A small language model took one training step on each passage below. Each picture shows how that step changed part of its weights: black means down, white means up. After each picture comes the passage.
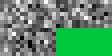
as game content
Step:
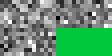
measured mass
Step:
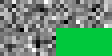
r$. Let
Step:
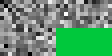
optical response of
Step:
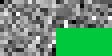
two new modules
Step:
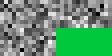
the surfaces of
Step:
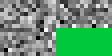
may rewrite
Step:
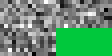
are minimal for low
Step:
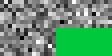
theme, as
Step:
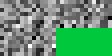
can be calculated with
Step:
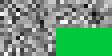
less sensitive to
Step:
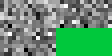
for AI
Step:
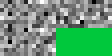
of the reflected
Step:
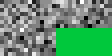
named because the
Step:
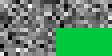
Research Ethics
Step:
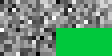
by the direction of
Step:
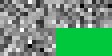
option if
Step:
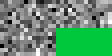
during FGD
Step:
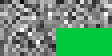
lack of
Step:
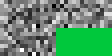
the dilution
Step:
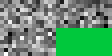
demonstrated a significant
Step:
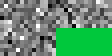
K$. The
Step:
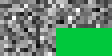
Fig 2a and
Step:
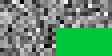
strength. Figure 5
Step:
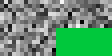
the two groups
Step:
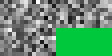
film structure and
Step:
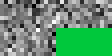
the \pt spectrum
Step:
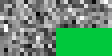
and $j$
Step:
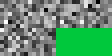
qui a
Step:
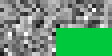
can be solved
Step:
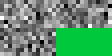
and how he has
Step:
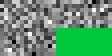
search, regular
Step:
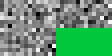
forward, we
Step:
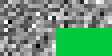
of 3-dimensional
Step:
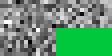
manner, within
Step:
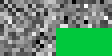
its potential as a
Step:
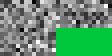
measurements were performed on
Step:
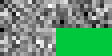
three dimensions.
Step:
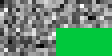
at night to
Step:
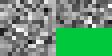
execution defined
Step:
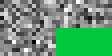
very powerful
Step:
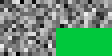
optimization [12].
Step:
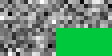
of education with the
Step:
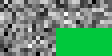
the scale factor,
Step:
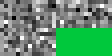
(\bra {\mathcal
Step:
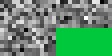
effects of density
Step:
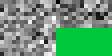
to be evaluated
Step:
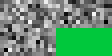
as type of
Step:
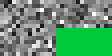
Figure 1 and Figure
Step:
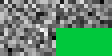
every formula in
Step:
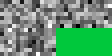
test model particles of
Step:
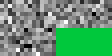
such $m$.
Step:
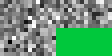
in the blue
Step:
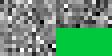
if we take
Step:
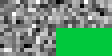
s]$, there
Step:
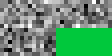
are risk factors of
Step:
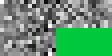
special case of the
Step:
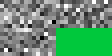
hand, although
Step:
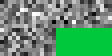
quite in
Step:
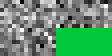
tests that are
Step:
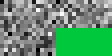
fourth phase
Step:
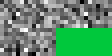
a graduated
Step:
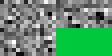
Instead of
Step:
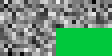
the teachers at
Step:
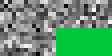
the identity ${
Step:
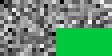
Institute of
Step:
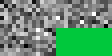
fixed $X$,
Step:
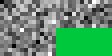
processes, a large
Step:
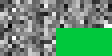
from the representation theory
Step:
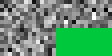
events associated with a
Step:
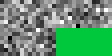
estimates. This is
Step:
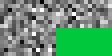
enters {\tt
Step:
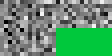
In many cases,
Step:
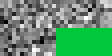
reproduce structures
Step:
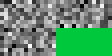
flux calculated with our
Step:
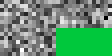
independent. Note that
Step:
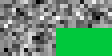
and\ \citenamefont
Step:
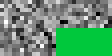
assumes that the
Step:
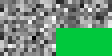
to be so
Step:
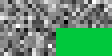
is different, as
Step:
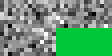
for free by composition
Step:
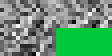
can be expressed
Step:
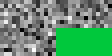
absence of any
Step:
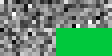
Access Point
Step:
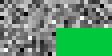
identities would
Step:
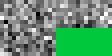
and analyzed both
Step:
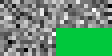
Similarly, it
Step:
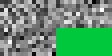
mass, the
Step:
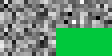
the chosen set of
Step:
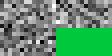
standard algebraic surface
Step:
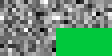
in a part of
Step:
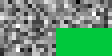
is called a
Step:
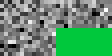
needed for this
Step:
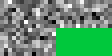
b\in B
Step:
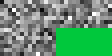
twice to
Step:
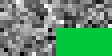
that backreaction
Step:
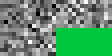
voltage stability
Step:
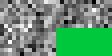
are capable of
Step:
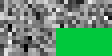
for odd
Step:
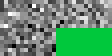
has to decide
